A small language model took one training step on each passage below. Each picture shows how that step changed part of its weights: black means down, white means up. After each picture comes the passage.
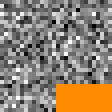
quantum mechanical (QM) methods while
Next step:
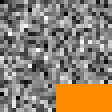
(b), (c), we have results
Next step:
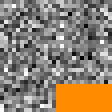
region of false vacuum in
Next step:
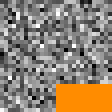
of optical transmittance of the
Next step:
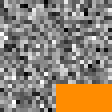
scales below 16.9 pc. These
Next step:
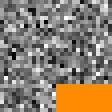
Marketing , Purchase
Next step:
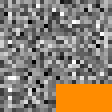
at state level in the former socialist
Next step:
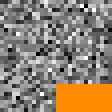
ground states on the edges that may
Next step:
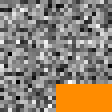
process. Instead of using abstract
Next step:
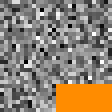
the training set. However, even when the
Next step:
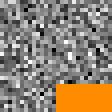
Latter fact may be related to the
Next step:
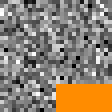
of new resonances can be studied with high
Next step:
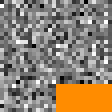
multiple files), the file type,
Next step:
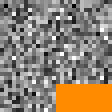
more ambitious spintronic
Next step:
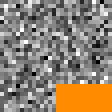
designate* power to enforce
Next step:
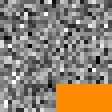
and $C_{2}$ we inject
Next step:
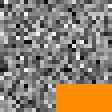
there must exist a typical time scale
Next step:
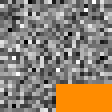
42 (50) minutes for our
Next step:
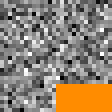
carbon atoms organized in 2D
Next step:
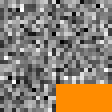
superconductivity, we consider the following Hamiltonian
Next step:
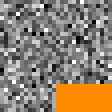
electrode act as a working,
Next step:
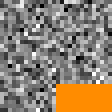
to increase findability and interoperability.
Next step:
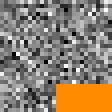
venison is well known as a traditional
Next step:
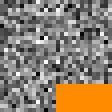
The second step is to map those
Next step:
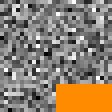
that takes as input a state of the
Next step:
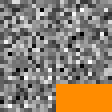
theories, or the energy dependence of the
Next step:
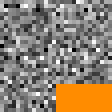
ancestors. According to
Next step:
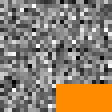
results in a matrix with weighted values between
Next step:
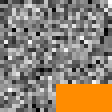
relatively linear stress-strain curves and
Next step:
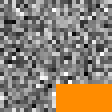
$z(w)$). With this
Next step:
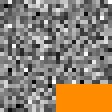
este colorimetria,
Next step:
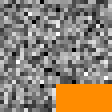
correctly recover data object (which
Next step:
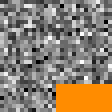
in δ necessitates, however,
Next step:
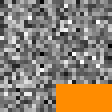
the monopole ansatz along
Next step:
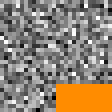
X_k Independent variables
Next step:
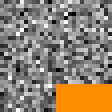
poverty and inequality requires measures
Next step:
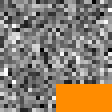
sub-gap plasmon modes residing
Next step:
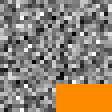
high temperatures, which are depicted in
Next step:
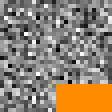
according to [17], the following equation of
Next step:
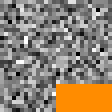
the solution makes visitor safety
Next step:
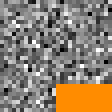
they demonstrated affecting the mechanical
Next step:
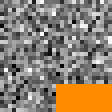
a client starts its turn, it
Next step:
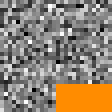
{\small{}3}\tabularnewline &
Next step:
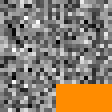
\overline{A_l}) +
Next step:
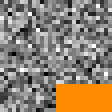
geometry at final machining
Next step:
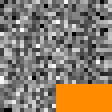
shown in Fig.~\ref{Fig3}.
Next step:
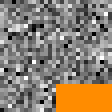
to hear and consider strong arguments on
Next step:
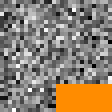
a multitude of observables are
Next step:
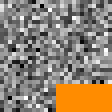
conducted using numerical data obtained from previous literature to
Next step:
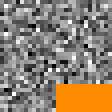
social economics transformation for improved
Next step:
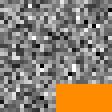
the conjectured price gives
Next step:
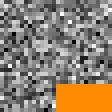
successively at two other generator
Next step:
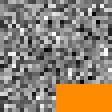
but also of their development over an
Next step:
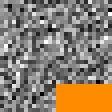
in her path in the process of
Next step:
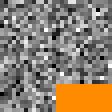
the weight of climate change
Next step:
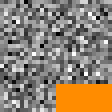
tends to be shifted
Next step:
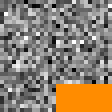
introduction, we'll assume that the
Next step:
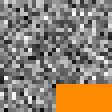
Girls' College,
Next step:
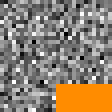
(DSSC), a key part of
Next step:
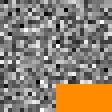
other models for gamma-ray emission can
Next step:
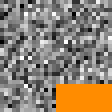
(60%), and long waiting
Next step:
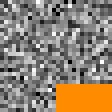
not violated through its business operations.
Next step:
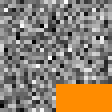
and the measured elastic constants. The
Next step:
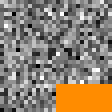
false negative cases in the study.
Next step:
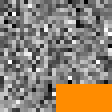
a respectful, supported space - develop
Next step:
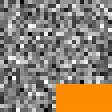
activity of CH~Cyg is
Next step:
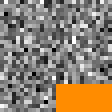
a bottom-up perspective in the
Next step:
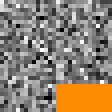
something left in baby's
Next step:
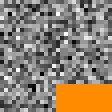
of Green Combs**",
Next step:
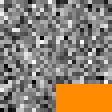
the encryption system does not need a
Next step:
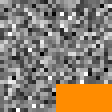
can encourage someone, especially in
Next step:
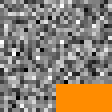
completion rate, all evaluated on a
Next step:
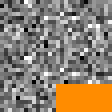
\end{equation} we have the free
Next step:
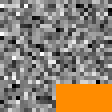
such self--gravitating discs at
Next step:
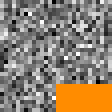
a representative sample of the adult population
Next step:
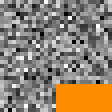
relationship between concepts, e)
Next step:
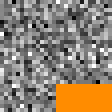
physical system needs to be discretized
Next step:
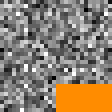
packets which are arrived at
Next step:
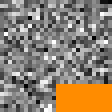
complexity of the data was analysed
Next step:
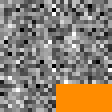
details, see Appendix A).
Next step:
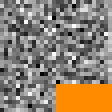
We assume that the cognitive
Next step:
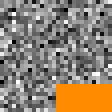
development of these routes: in particular,
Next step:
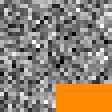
we report on compression induced patterns
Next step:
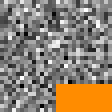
by immunoblot.
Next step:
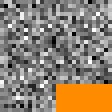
Education of Mother Illiterate
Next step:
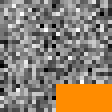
large particles suspended high in the
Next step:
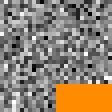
roadmap to reach 1
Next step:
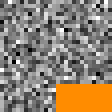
and hence they are taken into account for
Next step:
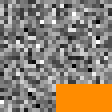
the Primeval Structure
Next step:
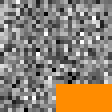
scale of $27^{\circ}$ around the
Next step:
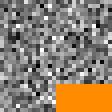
ring was {subjected to} an
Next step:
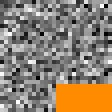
This principle is demonstrated across a range
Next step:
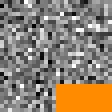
\end{equation} where the equation provides
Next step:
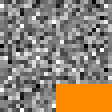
Psychology, Sociology,
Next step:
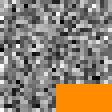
B measured from those of orbits A
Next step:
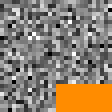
what this means for our knowledge of stars within
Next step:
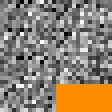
(AIPW, ARM,
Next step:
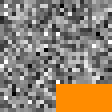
synchronize than on regular
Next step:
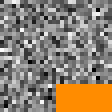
the set A is contained in an
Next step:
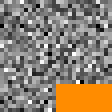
is used for repair and maintenance
